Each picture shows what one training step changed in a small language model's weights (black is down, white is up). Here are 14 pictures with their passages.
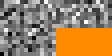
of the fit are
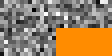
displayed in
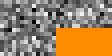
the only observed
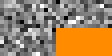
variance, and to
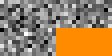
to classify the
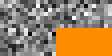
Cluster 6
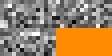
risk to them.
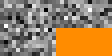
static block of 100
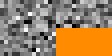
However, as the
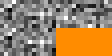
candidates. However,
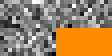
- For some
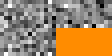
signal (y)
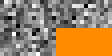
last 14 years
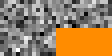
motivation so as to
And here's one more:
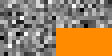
decade various concepts
